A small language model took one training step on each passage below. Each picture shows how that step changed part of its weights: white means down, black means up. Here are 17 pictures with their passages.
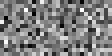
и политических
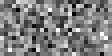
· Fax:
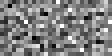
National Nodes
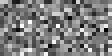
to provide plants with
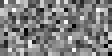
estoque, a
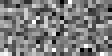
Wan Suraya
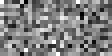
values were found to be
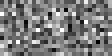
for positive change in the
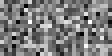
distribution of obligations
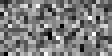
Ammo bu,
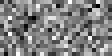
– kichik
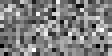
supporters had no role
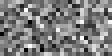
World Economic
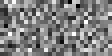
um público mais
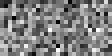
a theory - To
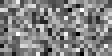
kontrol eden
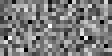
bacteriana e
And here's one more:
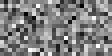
acceleration of the
